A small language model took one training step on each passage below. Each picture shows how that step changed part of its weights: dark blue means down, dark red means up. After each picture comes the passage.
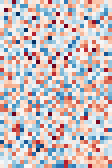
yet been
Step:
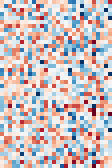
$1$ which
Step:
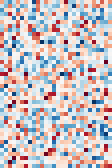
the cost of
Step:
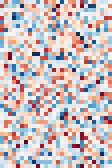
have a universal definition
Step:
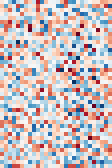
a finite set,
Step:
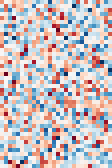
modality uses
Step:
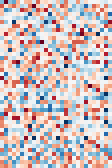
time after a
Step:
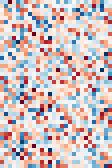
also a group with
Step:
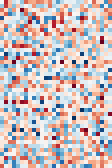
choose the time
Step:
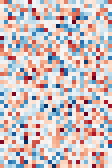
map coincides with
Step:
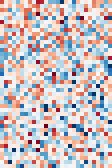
being $k$.
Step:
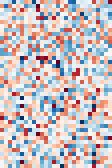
$X$ into
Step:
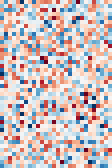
10$ or when
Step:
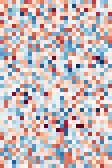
does not extend to
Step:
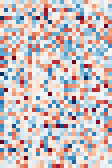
functions among complex
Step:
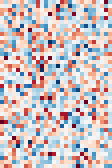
The drawn
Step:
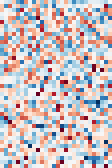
of happy
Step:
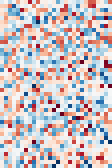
independent of the
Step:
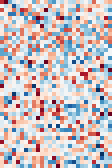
metric $g$
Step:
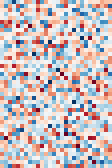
a stable curve of
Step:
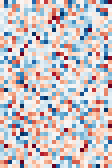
\vdots & &
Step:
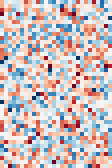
algebra arising
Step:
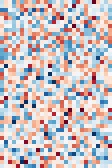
inequality, we used
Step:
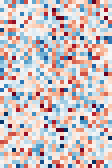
deferred to
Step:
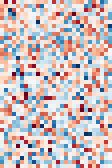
Consider now a situation
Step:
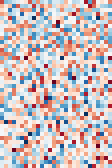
linear operators from
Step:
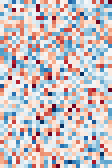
$p \to
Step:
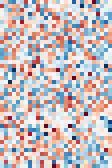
$\nabla$. In
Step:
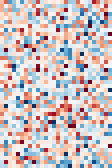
section we study a
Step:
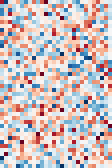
gluing must
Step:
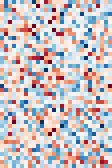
\vskip 5pt
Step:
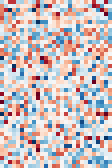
In this case,
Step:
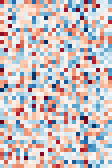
hypergeometric series
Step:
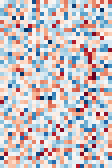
the maximal balls
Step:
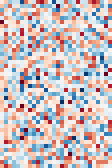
into direct product of
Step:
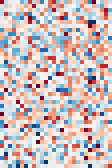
applicability due
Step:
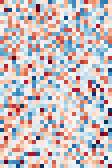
is known that
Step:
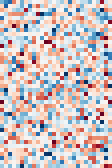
consist in
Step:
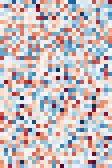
$X$ stable
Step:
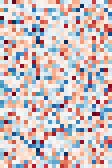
simple calculation shows
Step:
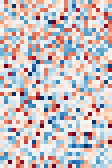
vertices in any proper
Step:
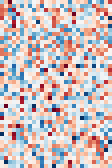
Let $\sigma,
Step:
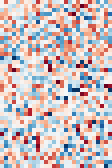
following way: for
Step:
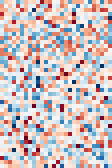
If it also has
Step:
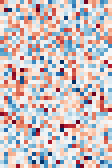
is called a Lie
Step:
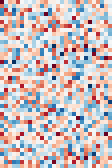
0)$ are the
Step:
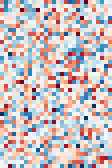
and 2.
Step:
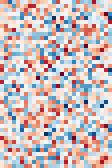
weight case,
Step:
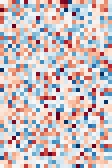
The adjoint of
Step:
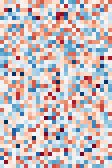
be the expression in
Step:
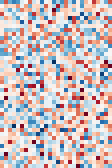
form of the generalized
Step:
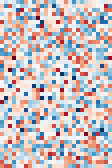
of the proposed
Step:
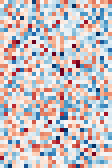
the morphism associated to
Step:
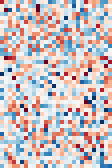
is generically smooth
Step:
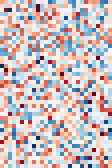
is easily seen that
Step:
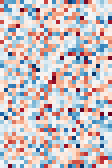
and $u$
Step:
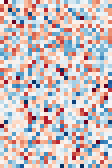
only for that part
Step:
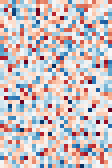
we use the decomposition
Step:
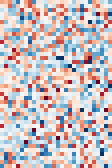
techniques have been
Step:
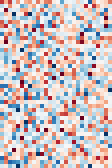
how properties of this
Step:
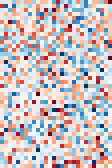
0 $ for any
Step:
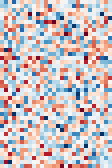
shall omit
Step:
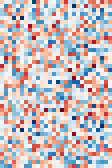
the simple module
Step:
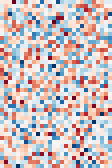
establish a similar version
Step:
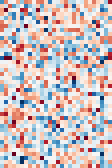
there exists some
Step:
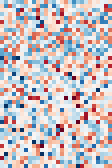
of the symplectic form
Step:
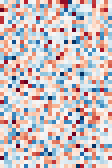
The normalizer
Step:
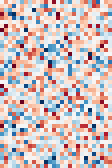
Proof.} For all
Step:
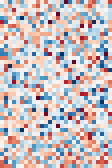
by an approximate solution
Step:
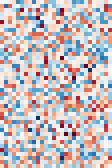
of finitely generated projective
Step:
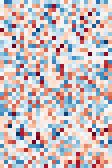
of monad
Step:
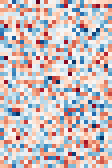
a vertex. By
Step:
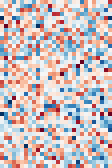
that $C'$
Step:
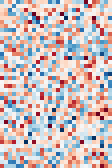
coincide with its
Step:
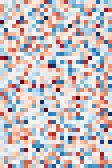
for all paths
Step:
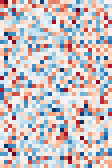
spectra for the
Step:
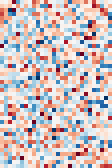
Using the result from
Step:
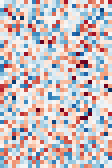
the following commutative
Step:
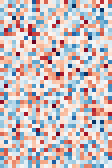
the restrictions of
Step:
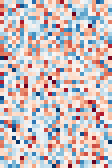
Denote the
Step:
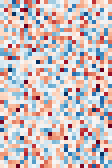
it suffices to choose
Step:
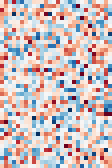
paper. We consider
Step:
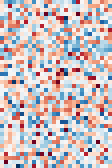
to be stable or
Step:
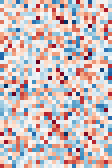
.5 with
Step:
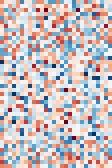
matrices, as
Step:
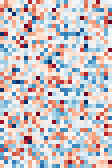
not highlight
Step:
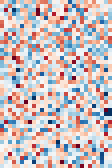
we are ready
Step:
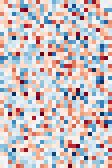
one. Finally,
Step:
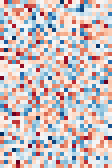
backward cone
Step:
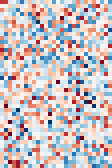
work aims
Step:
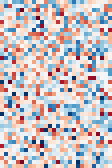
of $N$
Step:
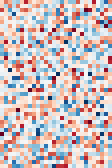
corresponding leaf for the
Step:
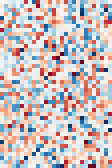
r$ which is
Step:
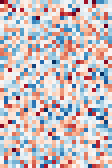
Lie algebra of the
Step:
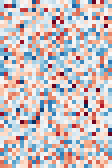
eigenvectors and
